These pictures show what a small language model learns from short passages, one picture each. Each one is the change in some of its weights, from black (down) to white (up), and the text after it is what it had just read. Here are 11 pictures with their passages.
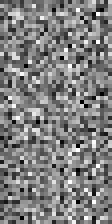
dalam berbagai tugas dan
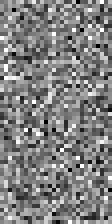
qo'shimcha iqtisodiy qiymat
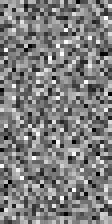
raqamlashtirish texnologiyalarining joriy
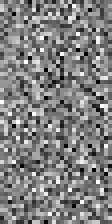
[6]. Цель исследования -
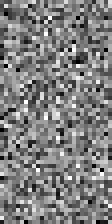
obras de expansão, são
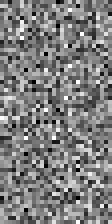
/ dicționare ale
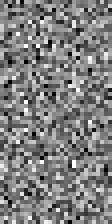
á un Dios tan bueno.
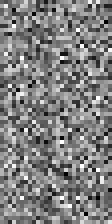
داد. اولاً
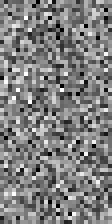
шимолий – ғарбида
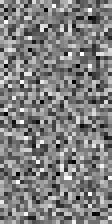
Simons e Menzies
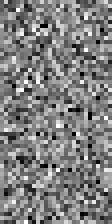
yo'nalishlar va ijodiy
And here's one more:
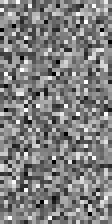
Adabiyotlar, References,
